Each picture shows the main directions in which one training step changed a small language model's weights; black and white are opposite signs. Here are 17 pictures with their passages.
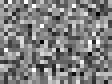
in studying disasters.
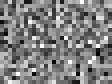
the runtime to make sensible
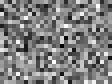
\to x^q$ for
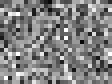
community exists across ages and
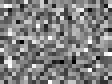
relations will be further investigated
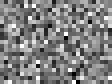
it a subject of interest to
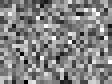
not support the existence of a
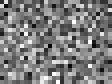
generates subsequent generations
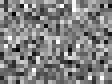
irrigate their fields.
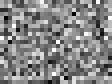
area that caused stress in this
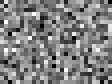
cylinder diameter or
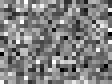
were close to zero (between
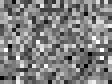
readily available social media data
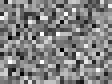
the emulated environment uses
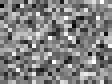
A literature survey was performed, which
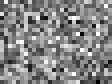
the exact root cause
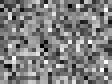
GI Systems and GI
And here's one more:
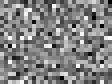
any $r$ greater than
